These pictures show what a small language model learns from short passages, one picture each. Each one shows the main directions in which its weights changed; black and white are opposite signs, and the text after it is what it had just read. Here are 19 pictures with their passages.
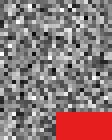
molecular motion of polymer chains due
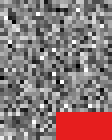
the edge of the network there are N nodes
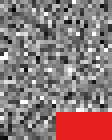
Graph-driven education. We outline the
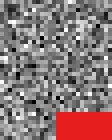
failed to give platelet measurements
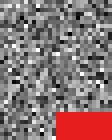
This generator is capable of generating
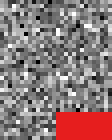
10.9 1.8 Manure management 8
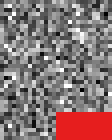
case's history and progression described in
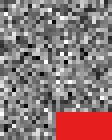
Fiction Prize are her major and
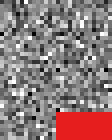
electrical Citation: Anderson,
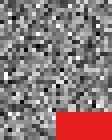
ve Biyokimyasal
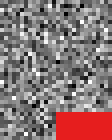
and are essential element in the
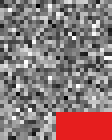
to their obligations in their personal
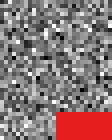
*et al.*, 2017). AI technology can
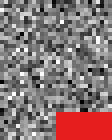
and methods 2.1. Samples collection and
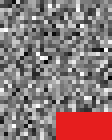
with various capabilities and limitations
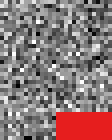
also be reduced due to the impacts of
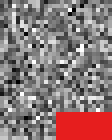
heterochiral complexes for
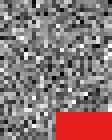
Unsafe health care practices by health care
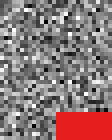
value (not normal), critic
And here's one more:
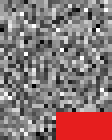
Dentistry Specialty Education
